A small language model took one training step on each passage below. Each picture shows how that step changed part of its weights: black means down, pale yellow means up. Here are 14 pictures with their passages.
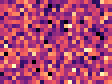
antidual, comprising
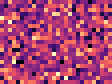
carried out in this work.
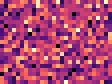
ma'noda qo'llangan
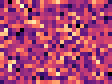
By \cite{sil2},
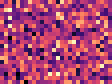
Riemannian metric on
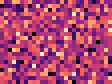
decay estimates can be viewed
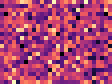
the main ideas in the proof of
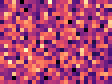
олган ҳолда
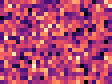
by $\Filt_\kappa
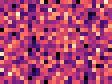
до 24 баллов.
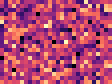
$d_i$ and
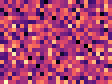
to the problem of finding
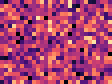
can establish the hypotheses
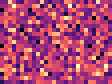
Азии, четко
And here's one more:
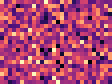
São Paulo,
